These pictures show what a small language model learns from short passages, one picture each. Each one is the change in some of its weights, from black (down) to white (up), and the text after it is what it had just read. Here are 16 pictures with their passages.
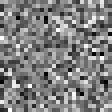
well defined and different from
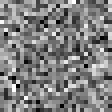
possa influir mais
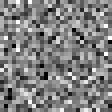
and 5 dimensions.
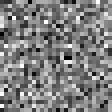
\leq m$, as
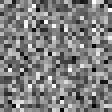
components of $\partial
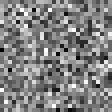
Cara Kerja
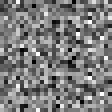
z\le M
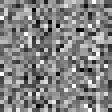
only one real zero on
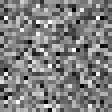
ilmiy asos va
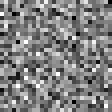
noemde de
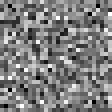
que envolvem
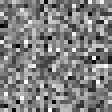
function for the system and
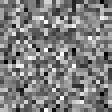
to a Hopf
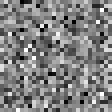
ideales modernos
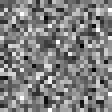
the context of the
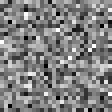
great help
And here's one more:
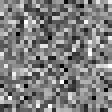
a generalization of
